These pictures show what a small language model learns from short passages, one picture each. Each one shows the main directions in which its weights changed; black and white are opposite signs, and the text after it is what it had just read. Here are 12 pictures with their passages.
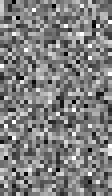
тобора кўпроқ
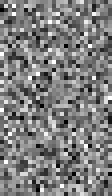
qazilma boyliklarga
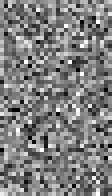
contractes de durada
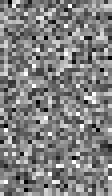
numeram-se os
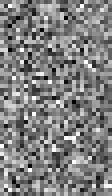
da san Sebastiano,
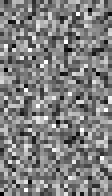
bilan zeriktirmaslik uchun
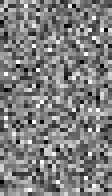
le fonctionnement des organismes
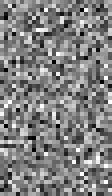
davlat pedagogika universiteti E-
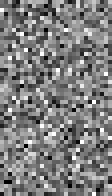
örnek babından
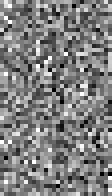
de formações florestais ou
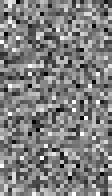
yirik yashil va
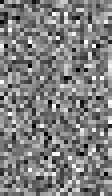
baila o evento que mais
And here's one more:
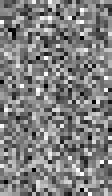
wav formatu. 1.
